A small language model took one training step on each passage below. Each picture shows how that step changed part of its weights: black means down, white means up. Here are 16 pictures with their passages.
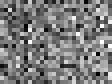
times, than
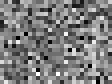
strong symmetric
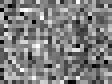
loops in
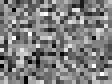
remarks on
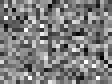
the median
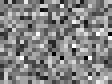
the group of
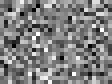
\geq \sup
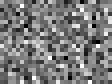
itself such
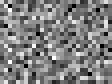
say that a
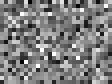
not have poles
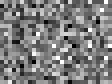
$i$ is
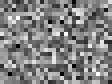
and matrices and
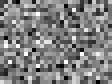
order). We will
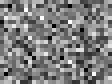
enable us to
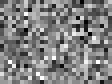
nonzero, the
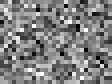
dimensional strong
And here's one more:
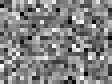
$f \in
